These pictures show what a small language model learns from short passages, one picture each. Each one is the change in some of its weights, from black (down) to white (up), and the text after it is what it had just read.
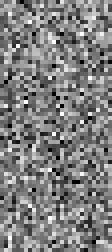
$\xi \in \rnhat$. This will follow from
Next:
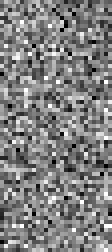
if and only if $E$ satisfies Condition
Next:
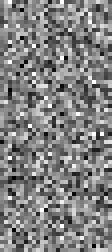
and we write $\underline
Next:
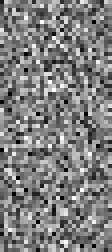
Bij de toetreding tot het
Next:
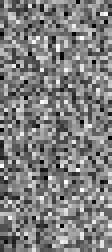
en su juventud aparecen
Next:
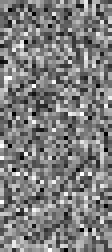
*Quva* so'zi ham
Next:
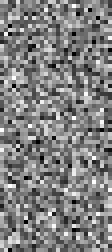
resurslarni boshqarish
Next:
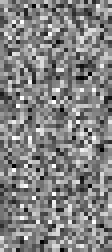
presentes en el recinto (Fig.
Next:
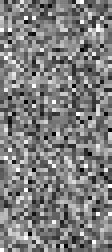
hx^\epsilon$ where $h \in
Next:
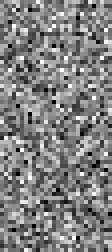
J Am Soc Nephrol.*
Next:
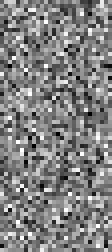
However, several authors
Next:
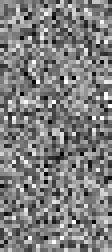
that the assertion is true for
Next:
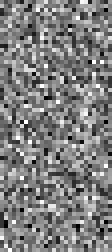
that $f$ does not have CM. Let
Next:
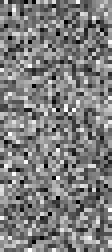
Now, we show that the above equation admits
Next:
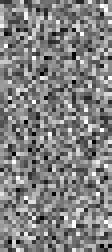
and eigenfunctions $u_\e$ of the
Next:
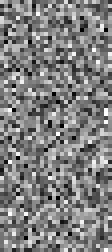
pois as moléculas formam
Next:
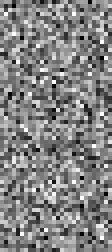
organismo de combater
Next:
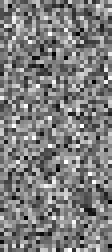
olmoshi ayniqsa
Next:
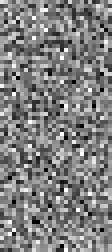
which are parallel to those for
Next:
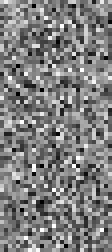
we study the possibility to attribute
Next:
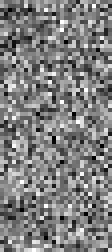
velocidade adquirida. A
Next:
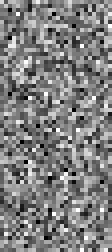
Pomidorda tajribalar
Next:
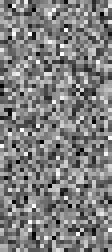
Kök ve rizom Yaprak
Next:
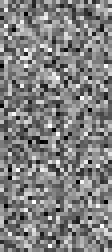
este caso, tanto *Chat
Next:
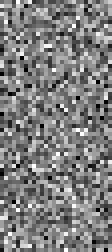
g^{[j]}\right)$ sets, this
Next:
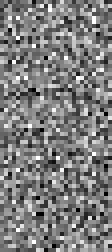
co-prime to $p'$ and $1\le
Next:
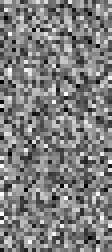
асосан эриган қор ва
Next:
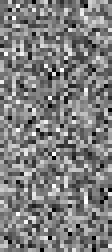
sociedade para a preservação de
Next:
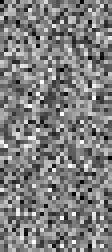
is defined to be the dimension of $S^*$. A
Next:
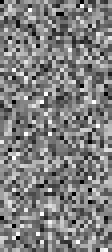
is defined similarly for $B =
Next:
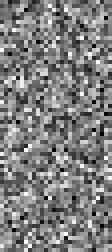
degrees of other vertices are bounded
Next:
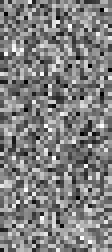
abonados, la gran cantidad de
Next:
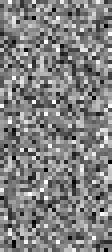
minimize $$\sum_{1 \le
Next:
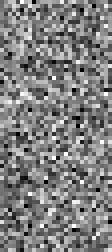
Mathematics, Computer
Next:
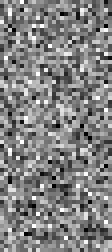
{E}}) \longrightarrow {\mathcal
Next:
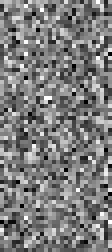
Сорт Лариса
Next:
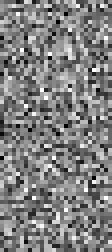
İlyas Üzüm,
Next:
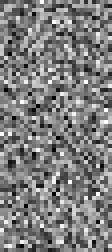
$\lambda = -i$, the gauge
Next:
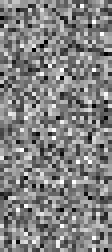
only on $\pi$, is realized by a
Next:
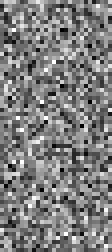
когнитивных нарушений //
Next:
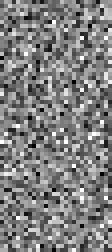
thickness of baffles can
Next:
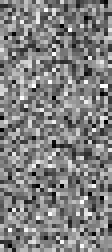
HAM pada tiap sistem
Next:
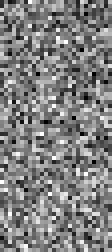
$\gamma$ & recovery probability &
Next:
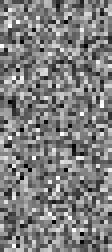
de pensamiento y acción dentro
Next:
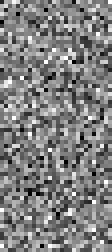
the reader may try to prove (part
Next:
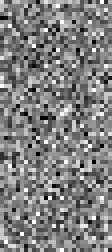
thus tending to verify the
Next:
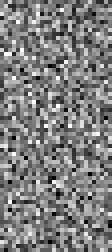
as the order statistic of rank
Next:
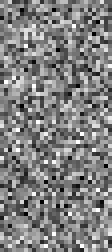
posterior e corte transversal do
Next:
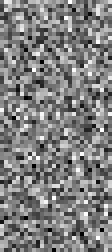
прагматическим и
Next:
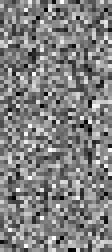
$M^n$ is complete in the induced
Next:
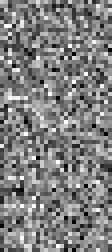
as in Theorem~\ref{simplyconnected}
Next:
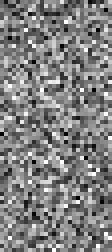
collapse, Stein's method,
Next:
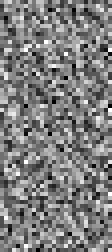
Ивангорода и
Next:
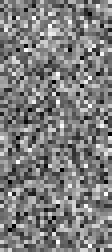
$\Delta_n$ generated by the first and
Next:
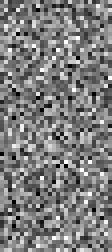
a \emph{finite random graph}
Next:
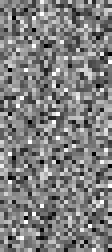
$X\rs$ defined in Introduction is
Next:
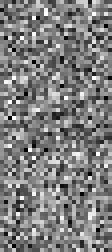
for some positive integer $% m $.
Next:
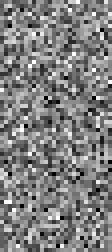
*teacher sentries*, namun
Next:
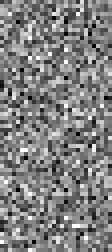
Sotome & T. Hatt.,
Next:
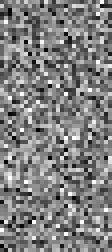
seminal paper \cite{Sa}. In
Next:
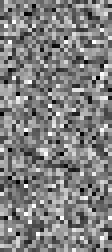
uma perspectiva transformadora e
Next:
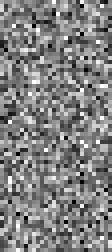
\quad (u,a,b) \in
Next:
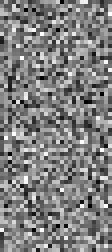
na globinah med 4 in 9 m ter
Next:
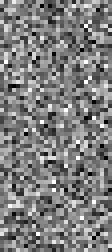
on homology with $\Z/3\Z$
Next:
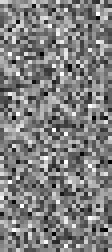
als hoffnungsvoll und
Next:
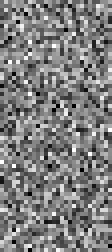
error set by the target.
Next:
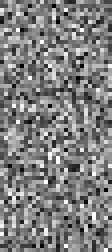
pessoa no nível 2 de
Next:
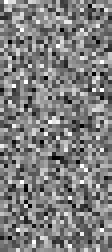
процедура, нацеленная
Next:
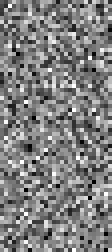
common solution $w_{0}\in
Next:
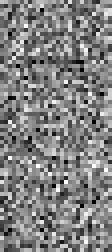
Tomás de Aquino que trajo
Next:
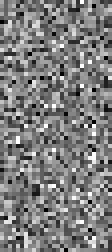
\advance\dimen1 by #3
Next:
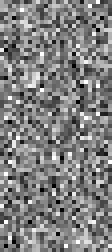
\] The primed generators
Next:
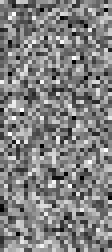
va oflayn mashg'ulotlarni
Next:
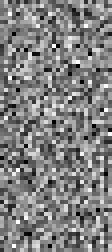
\ref{BHMS theorem} and
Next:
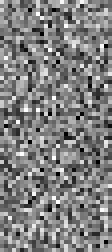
contains a vertex of degree at
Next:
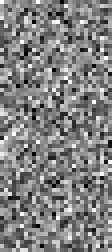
advokatura institutini
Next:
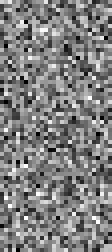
ўлчамларининг ошиб
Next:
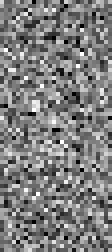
\end{theo} Combining Theorem
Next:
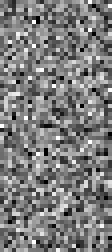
and, for any set $A\subseteq
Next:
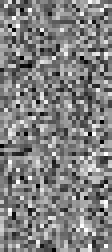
be written for any $k$: \[
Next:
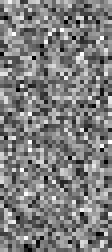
намоён бўлди.
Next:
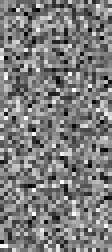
brief overview and analysis
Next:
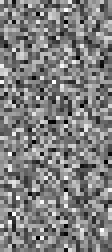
вазифалари, ваколатлари
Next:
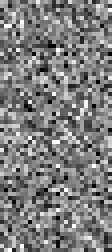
asoslaridan ancha katta
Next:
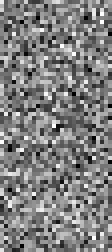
4 dapat dilihat, YOLO
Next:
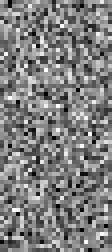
be the left subtree as well as right
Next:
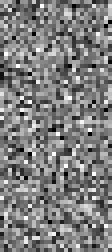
diversas formas de coleccionar,
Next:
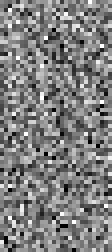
problem for computing the stream matrix
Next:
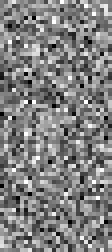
\rho$ to be constant, with $\rho
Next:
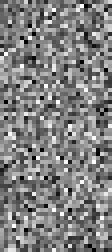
by the extension $1\to
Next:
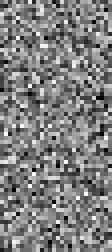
imagens artísticas podem
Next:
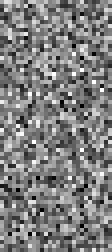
д. Следующий
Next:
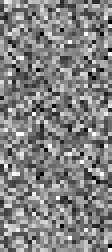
по компоненту в
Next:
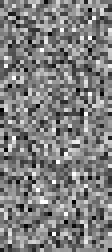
livros publicados antes do
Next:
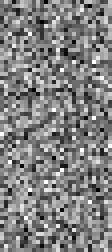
covariance operator associated with the
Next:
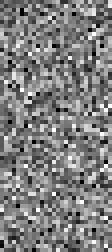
olib borilmoqdaki,
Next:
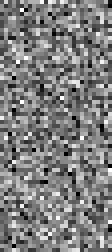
yashiruvchi, lekin ichki
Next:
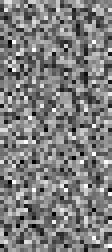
дард, гиёҳ,
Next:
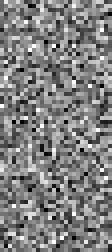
vector spaces under different settings. While
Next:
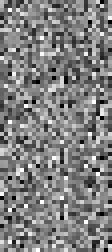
show that $\Omega_c$ is a
